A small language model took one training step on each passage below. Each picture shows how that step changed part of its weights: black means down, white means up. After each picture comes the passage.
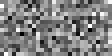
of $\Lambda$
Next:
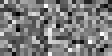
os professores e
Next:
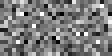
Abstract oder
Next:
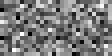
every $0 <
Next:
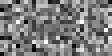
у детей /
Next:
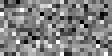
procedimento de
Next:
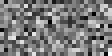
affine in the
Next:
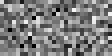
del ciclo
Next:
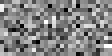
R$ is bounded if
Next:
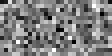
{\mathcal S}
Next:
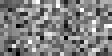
psicologia nos
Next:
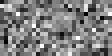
meander corresponding to
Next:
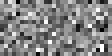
we obtain, when
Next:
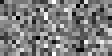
a family of solutions
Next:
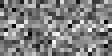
if $g\le
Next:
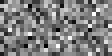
for some $F
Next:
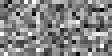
inclusivo da
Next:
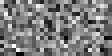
ва бу орқали
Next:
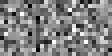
the operators $L$
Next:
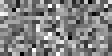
Formation à
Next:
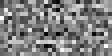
seem somewhat
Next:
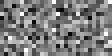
caballo y
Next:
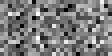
comodules of a
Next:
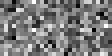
Yoneda product
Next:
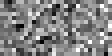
o formulário
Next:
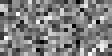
solved on each
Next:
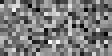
= - u \cdot
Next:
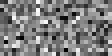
как способ
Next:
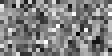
of Milnor numbers
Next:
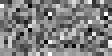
with } 1\leq
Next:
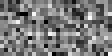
uma discussão
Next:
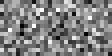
variables, we define
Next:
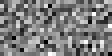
in the product of a
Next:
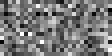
Abstract The
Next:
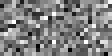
que $M$ est
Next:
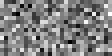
is closed (or
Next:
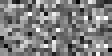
не визначено
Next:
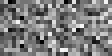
dan mencerminkan
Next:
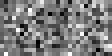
IL-1 family
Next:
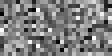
has been shown in
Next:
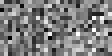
discutés dans
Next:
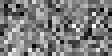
to a certain degree be
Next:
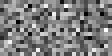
over $S$.
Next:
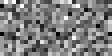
je vrsta
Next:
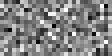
with rate at least
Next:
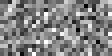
of $T$ on
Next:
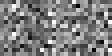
\subseteq \Lambda
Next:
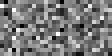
UK National
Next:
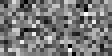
that the use of this
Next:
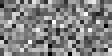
Para llevar
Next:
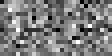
up to which the
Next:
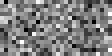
the ``inner
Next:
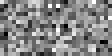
the author participated
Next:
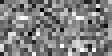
in both teaching
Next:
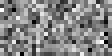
dividida em
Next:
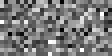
not necessary. Then
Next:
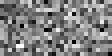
is established
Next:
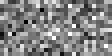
la base de datos
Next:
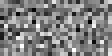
un trabajo que
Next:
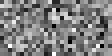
some explicit curves as
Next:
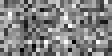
elements of finite order in
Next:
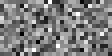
the fixed point set of
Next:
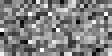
equipped with
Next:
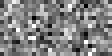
to the other element of
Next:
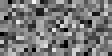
também trata
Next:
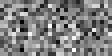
general initial data and
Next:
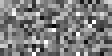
of the algorithms
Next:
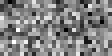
estimate the Pareto
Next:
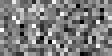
we prove two types
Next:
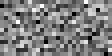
системы находят
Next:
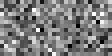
least one entry of
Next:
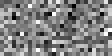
que recebem
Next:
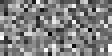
grid size is fixed
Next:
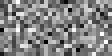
the vertex-set whose
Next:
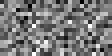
on the base of the
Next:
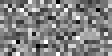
minimizing sequence
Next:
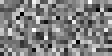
guia). Para
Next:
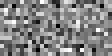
intertwining property
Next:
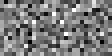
$n$. We plan
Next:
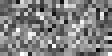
face. Reference
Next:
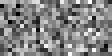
rejalarni bir
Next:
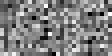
a selfadjoint
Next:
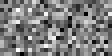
Vor diesem
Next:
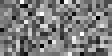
Huneke, An
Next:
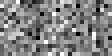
$\Lambda \cap
